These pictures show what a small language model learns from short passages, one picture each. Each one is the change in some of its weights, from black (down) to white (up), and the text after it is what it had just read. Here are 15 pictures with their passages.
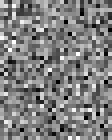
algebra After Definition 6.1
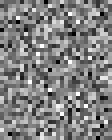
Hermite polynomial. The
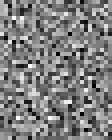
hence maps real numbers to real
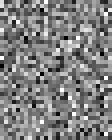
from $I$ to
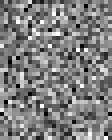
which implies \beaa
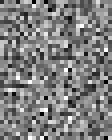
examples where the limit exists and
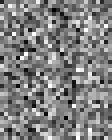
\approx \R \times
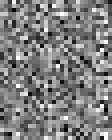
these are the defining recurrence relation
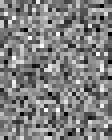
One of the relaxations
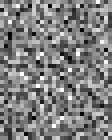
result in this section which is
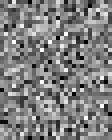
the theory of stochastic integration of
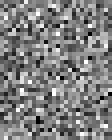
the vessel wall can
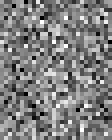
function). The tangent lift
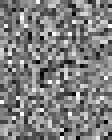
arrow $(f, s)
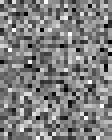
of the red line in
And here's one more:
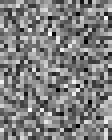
invariant contact form. (The
